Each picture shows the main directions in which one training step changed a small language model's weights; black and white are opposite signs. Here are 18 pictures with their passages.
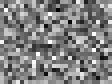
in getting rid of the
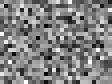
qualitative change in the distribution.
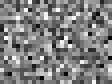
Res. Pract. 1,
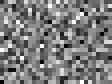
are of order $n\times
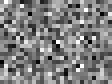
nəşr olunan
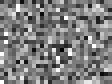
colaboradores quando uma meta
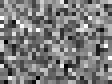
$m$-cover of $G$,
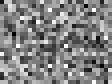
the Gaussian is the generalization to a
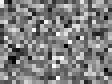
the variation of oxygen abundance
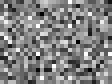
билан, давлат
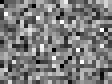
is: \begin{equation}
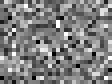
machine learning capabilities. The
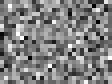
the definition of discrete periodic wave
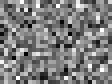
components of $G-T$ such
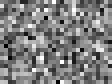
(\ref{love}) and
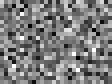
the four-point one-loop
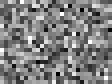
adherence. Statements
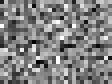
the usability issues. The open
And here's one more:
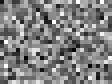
in $\fg\ot
